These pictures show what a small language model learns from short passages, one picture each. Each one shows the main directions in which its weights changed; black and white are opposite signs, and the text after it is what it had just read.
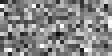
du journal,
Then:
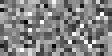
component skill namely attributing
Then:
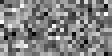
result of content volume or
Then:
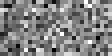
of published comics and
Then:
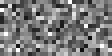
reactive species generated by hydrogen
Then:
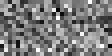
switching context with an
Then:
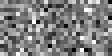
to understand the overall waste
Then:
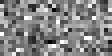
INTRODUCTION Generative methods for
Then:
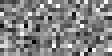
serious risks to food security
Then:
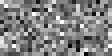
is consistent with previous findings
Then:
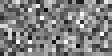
identified the main stressors
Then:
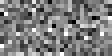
circumstance and context
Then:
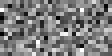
available per compute node.
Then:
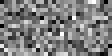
are fully disclosed.
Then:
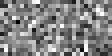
Chi Minh National
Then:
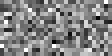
important for consumers. At
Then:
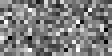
for robotic process
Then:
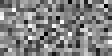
socio-economic characteristics of
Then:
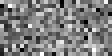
weighing chemically
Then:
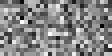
which reserved seats
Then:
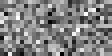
two CFA image
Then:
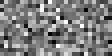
These loan products of
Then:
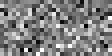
sufficient if it is:
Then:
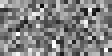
but also family and farm
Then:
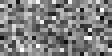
consider character sums in
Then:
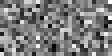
will move onto the top
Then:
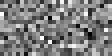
feelings of isolation
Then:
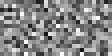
in determination was poured
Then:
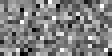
using images not being
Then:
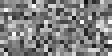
of resources. Nevertheless,
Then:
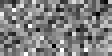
Nigeria blessed with
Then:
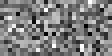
to achieve their training
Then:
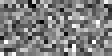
use of the institution of
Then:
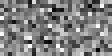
of vigorous
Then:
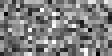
Evolved Packet
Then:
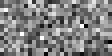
of normal life. Most
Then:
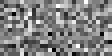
function was not to be
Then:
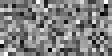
in Brazil.
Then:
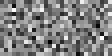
during elections in Nigeria
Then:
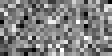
knife for
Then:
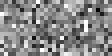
review & editing.
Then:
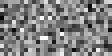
often referred to as a
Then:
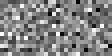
post-use examples from
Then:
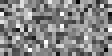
convective heat exchange,
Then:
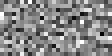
findings described in this
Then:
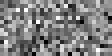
on the weakest
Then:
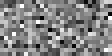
growth of the limbal
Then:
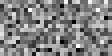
through the formation of toxic
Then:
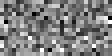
- RT for 2
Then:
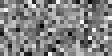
of 17 weeks. Both
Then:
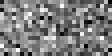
relations is recognized, much
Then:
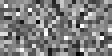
as farms in the
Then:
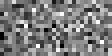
biomedical care
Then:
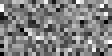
Does membership in
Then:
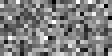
24 hours in 10 cases
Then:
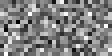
or municipality a detention
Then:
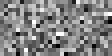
Mean Descriptive
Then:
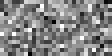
The amplified products on
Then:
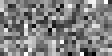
service delivery and patient
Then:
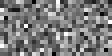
"forms a new
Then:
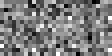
of practical problems, since
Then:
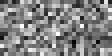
gender, online survey,
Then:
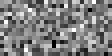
for their energy usage -
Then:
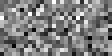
parts which are further
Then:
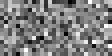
Plants also produce
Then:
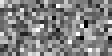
including infection, hardware
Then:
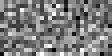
mechanisms are often highly integrated
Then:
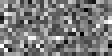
criteria for feedback and development
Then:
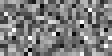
prepared Nanoparticle
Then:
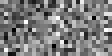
Fiber aspect ratio of
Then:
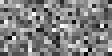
is also used to treat
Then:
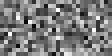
utilising available work.
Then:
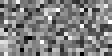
something that consumers consider before
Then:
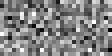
at different in the
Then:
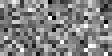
students (89% and
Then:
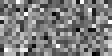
seen that a higher process
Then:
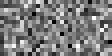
was found to be
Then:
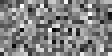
increased compared to other models
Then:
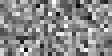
version 0.1
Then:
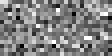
and quantitative methods for data
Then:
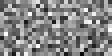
Web as well as
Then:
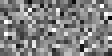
that identifies its
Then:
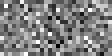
that MG is able
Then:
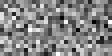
capital resources, coordinated
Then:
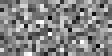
sustainably reflects their
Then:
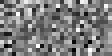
matrix resin at
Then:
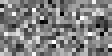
effective techniques of learning experiences
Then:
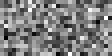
values of distinguishing
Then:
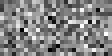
Responsibility) on
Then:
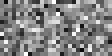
interpolated patient
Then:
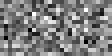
- Sharing of
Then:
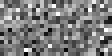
the error in the transition
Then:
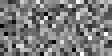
need to be executed
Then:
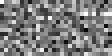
affects the quality of life
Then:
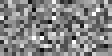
surfaced as an
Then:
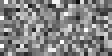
and the social environment
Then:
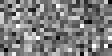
numbers, quadratic
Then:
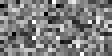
far above the standard.
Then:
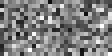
been known to give technical
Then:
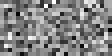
lies in the fact
